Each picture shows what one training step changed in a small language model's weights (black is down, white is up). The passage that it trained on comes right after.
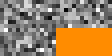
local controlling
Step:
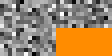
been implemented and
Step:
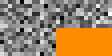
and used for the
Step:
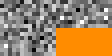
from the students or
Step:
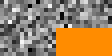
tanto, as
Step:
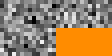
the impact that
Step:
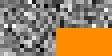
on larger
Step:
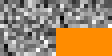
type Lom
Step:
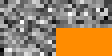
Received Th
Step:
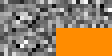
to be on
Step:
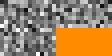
opportunities to
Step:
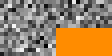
important in the real
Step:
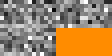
empresa e
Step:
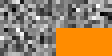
vositasi sifatida
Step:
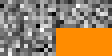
qiladi. U
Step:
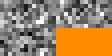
were used with the
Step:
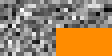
the relationship marketing
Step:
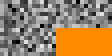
and that was
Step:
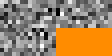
general meeting
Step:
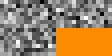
Table 1.
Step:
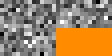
from raw materials
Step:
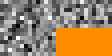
nature of MI
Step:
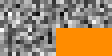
the frequency of
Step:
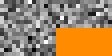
of the State under
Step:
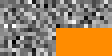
on the number of
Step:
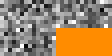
are to make
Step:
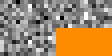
em vias
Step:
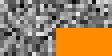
is very useful
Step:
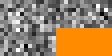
each element to
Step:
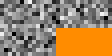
and C dynamics
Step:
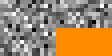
исследованию и
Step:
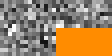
online; uma
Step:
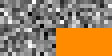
a height of
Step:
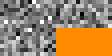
Poland and
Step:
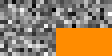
tema a
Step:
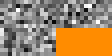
Institute of
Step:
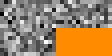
Letters of
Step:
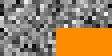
mechanisms for
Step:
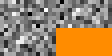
Early —
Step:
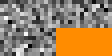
hoe we
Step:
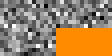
on the results.
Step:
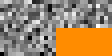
their study over
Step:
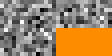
centered at
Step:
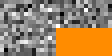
del grado de
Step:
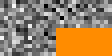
Office –
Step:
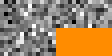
mudah dan
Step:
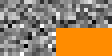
especialmente entre
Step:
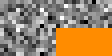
group was very
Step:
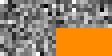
A plot of
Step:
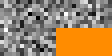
the USA
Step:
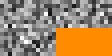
regarding the use
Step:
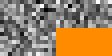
- Lee,
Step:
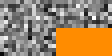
rivojlanishi deb
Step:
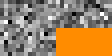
your mind
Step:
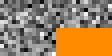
wound in an
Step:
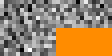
such village
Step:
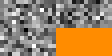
III 2 C
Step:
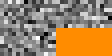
or partially
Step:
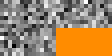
of the volume
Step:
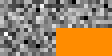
could enhance
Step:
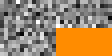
analysis, the
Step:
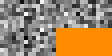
which they were
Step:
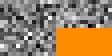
how it manages
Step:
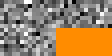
en el centro
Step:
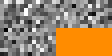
the named
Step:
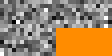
reagents and
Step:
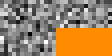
Brasileiro de
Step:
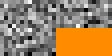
um impacto
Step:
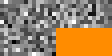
the ruling
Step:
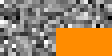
in cases related to
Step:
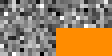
immune system
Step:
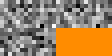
was used to
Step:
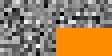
Kg cada.
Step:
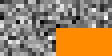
lo han
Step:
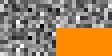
preferences for
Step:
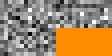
De façon
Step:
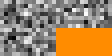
described in Fig
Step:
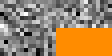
notes "A
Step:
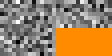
out to examine
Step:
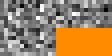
single cell analysis is
